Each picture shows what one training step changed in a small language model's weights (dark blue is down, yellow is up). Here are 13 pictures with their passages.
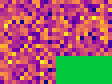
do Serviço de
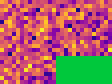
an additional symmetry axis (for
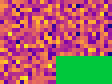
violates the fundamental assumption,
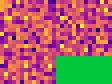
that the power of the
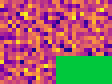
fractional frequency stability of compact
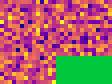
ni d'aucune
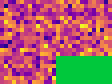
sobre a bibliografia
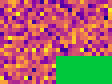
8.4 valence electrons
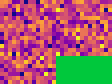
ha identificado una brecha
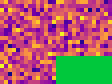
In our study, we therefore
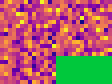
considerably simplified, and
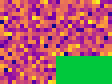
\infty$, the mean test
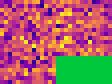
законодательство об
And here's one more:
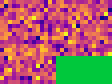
a planet density, which is
